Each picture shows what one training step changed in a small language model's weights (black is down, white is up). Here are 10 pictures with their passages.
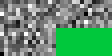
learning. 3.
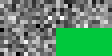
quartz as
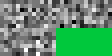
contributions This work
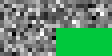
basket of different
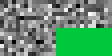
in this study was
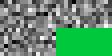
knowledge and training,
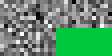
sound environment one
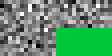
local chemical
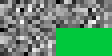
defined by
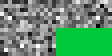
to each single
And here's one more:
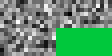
conflict of
